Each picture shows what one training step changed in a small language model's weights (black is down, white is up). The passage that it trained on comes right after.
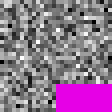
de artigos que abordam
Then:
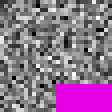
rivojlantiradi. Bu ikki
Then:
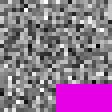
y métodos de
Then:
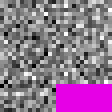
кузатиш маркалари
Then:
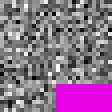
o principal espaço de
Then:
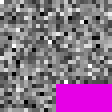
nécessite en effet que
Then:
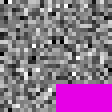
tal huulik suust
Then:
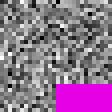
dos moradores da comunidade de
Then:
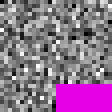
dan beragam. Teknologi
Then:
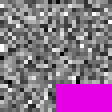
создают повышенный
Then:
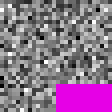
ubogo. Nowa
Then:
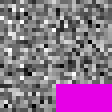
des différents états de
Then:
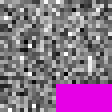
na resposta correta. -
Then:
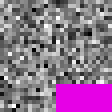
jihatlarini butun
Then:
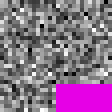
of hand joints in
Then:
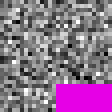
Для достижения
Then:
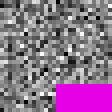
had developed in the
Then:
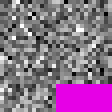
penyebab terjadinya
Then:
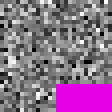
error muestral del
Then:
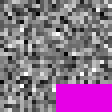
chiqarish. - M.:
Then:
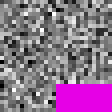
Reflexionen von auf die
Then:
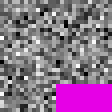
essence of the development and
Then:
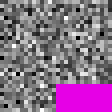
siguiente manera. Sean
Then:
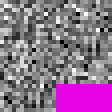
axborotlarni qayta
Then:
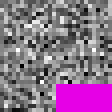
link between
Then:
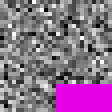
Садыхова, С.
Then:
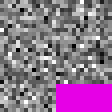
bir qatorda, yangi
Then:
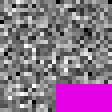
ресурсов в реальном
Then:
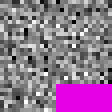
usia lebih dari 65
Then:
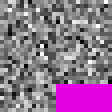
maatregel in dezen
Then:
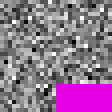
الأول ضمن
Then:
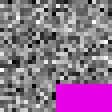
basta tornar
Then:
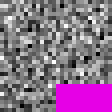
saboq oldilar.
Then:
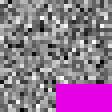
principes éthiques. Le
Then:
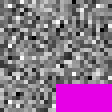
підхід передбачає не
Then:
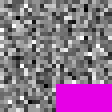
1*, Gdańsk
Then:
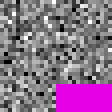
та середовищні
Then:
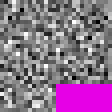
компетенций. Для
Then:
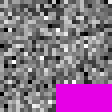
beradigan va dars
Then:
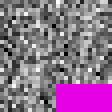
spelen informatieproblemen
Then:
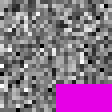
a necessidade dos usuários
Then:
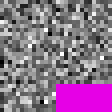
de conductos según
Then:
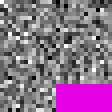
their therapeutic
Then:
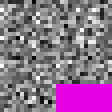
bir işbirliği
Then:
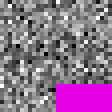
idiomalar va atamalar
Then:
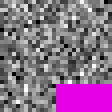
la «sexual» y la
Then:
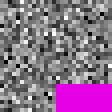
International Security, -
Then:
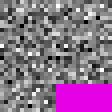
Energa asequible y
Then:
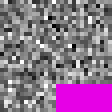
entre pairs et le
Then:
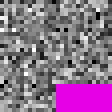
провести более
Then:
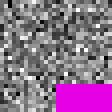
священная книга
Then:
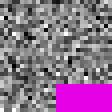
âmbito da Verdade
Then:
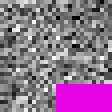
in evil actions out of
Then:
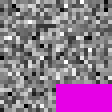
амфиболиты и
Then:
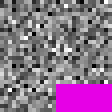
özel sermayeli
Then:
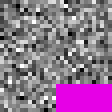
speech culture,
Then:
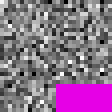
- didaktik; -
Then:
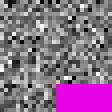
khusus" bagi
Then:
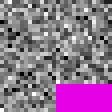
batafsil bayon
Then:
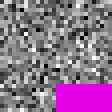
l'invidia e il
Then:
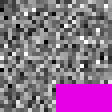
risola va ilmiy
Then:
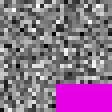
наукові форуми
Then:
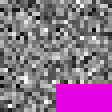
digital, dan platform
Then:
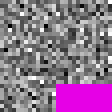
International Monetary
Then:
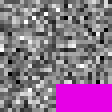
izchil islohotlar
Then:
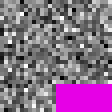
при зонду- ванні
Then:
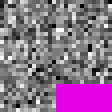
akademik litsey
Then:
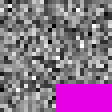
1) u yoki bu milliy
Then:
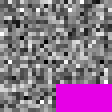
student development, and
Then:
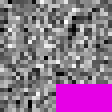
Bu oilaga doim
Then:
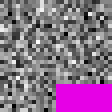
de uma nova tecnologia como
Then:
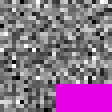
государств —
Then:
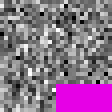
Mahmud dasturxonchi
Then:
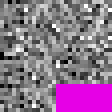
зі застосуванням
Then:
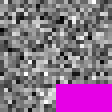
дорожного движения в
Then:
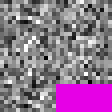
bilan qayta-qayta
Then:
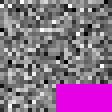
mesmo em todas as escolas
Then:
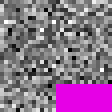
uning natijasida biror
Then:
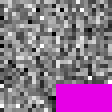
vazirligi, turizimni
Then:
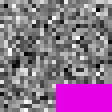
gestión de la calidad
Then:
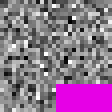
Malva sylvestris
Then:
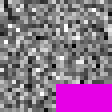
de Belém – PA,
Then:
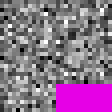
bolaning individual
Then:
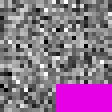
obligada para coadyuvar
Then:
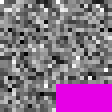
управления процессом
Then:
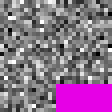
принятая по итогам
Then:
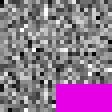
discusses 3D printing
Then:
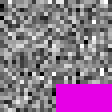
les faunes de milieu
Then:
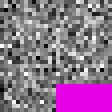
Kanäle wurden
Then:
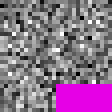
омиллардан келиб
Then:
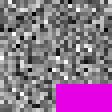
beriladi) Ta'lim
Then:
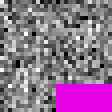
role of leadership
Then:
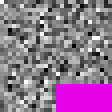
के कारण
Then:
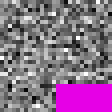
/расход, покупка
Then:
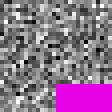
attack against the
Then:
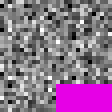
salohiyati kabi
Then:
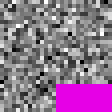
peuvent désormais
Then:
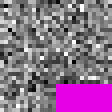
tajriba asosida sinovdan
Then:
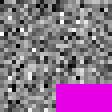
pada saat penerapan
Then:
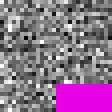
nada mais é que o primeiro
